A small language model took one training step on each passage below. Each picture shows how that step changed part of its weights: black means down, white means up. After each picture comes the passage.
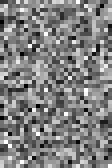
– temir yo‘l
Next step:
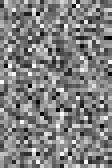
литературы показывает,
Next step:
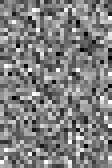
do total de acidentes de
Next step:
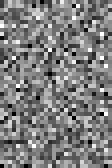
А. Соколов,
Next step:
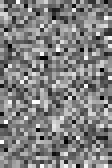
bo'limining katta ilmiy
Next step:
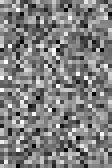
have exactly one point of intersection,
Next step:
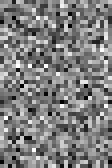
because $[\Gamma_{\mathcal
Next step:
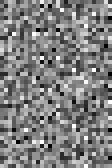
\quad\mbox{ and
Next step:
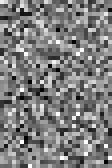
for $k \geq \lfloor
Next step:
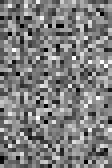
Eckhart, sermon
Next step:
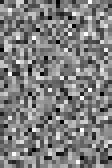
rural, com o objetivo de
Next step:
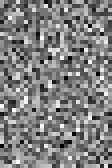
Turdieva N,
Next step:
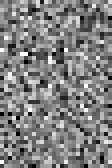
de que a pessoa esteja
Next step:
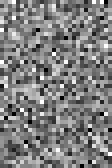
the coarse grid correction.
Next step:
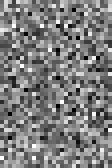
основ при помощи
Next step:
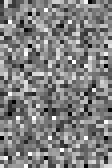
і використовуються
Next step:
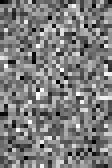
раннем обучении
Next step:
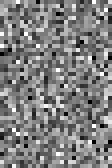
merupakan tindakan
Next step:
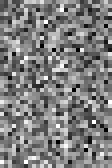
$\deg \gamma_P=-
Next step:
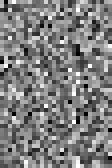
1 - Teses de
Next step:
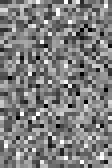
Ricci flow on a compact
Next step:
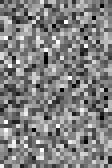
Praga lamenta
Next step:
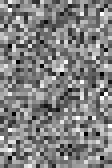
not communicate details of his
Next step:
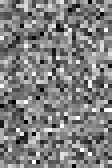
recursos son limitados, el
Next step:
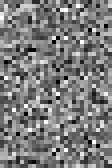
huquqlarni himoya
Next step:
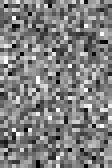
Assim, o papel do
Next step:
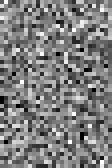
não estimulam o uso
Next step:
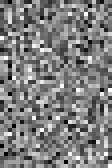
Auch wieder von 1
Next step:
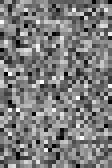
matrix!positive definite},
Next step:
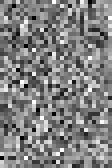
map $\varphi_*: {\rm
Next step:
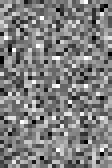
bog'liq holda dars
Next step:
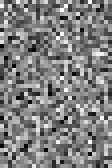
of case 3-3, the
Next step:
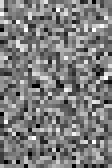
joint universality of
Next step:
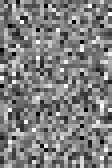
Nilai Terendah
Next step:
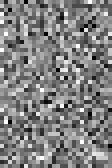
café, construido en
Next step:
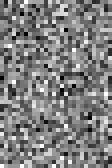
$\tilde U_{i}$ be
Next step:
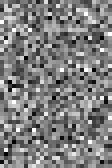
well as actions of compact or discrete
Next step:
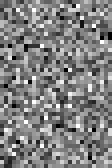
[2]. В частности,
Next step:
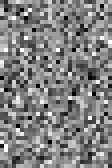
assigns positive mass to each
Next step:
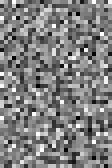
avec les conditions climatiques et
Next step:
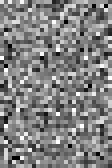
bo'lib qolish
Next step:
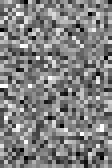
to define a Riemannian structure on
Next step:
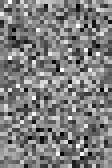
requires the solution satisfying the constraints
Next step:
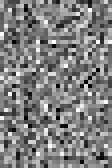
one can prove a little
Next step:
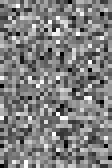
polynomially bounded o-minimal
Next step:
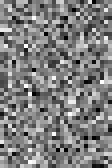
case of balance laws on
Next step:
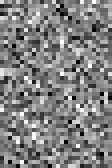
of dimension $3$ by
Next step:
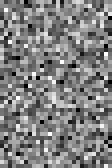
order to define the relationships
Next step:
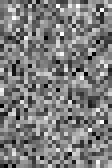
as described in Sec.~2;
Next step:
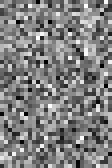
to do so for larger test
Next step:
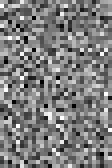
all measures $\rho$ such that
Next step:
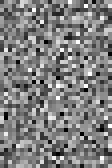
this must not be a boundary
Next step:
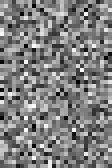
possible number of the critical points of
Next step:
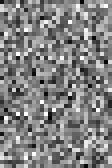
Wanneer echter
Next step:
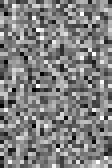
and only if, the matrix of
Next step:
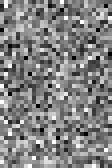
resida a maior lição
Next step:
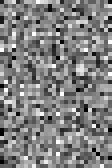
\end{eqnarray} and
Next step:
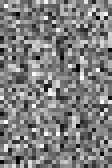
($) | Expected
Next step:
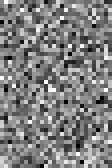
that these two paths cross at a
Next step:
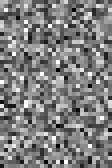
particulières, localisées
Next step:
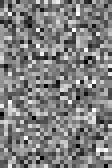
uning samaradorligi aniqlab
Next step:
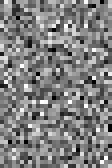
а перераспределение
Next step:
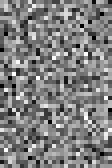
sind, erlaubt der
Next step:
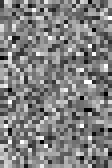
направлениями повышения
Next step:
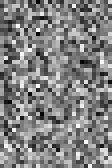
décideurs, aux
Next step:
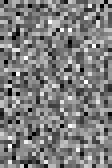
w})$ to denote the operator norm
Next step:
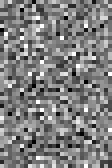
satisfying \begin{equation}
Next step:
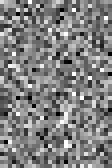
individual yondashuv va
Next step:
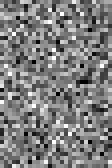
We shall use this line of
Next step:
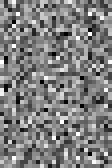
ağının adı:
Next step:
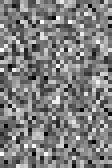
distribution inside of the target
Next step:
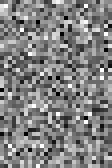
approximation of $S_2$
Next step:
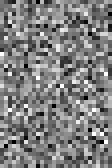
trends. *Journal
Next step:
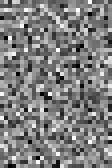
is relatively easier than the
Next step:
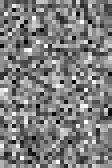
approximation}. In: {\bf
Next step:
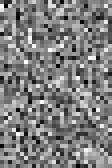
a conciliação do desenvolvimento
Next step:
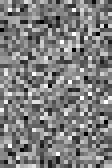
molte persone, ma ci
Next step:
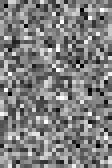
choy qoshiq
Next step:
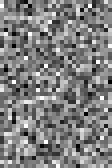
bir genel amaçlı
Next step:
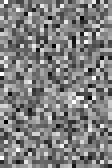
four cases correspond to the situation
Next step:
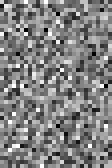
qilish kerak. Arterial
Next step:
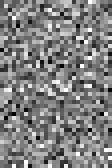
realizadas. Já em
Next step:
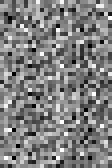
ichki axborot asosida
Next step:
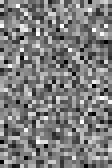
La progression entre les deux
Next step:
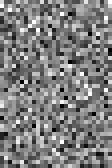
we denote by $z$ the
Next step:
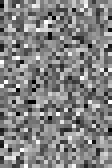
\end{tikzpicture} %
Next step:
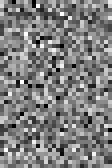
exists some $C>0$
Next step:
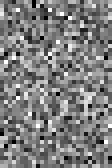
CE exists. For various
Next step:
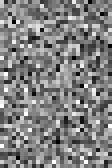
de dados de investigação,
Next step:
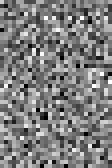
using $\alpha$, so that
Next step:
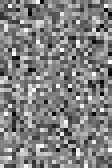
strategies for secondary
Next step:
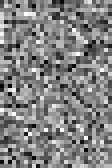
no centro da sala e
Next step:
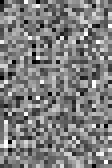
and quality of kudzu
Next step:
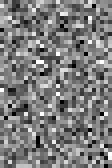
inversion algorithms. The computational
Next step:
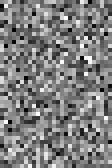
Identify the quotient
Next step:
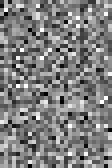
1$ such that every subspace
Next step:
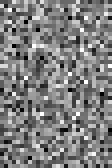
g(x) | \cdot
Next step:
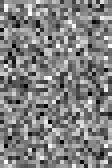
It is a straightforward
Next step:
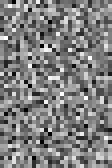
Mazkur mavzularni
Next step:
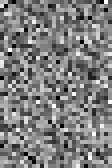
as well. We shall see that
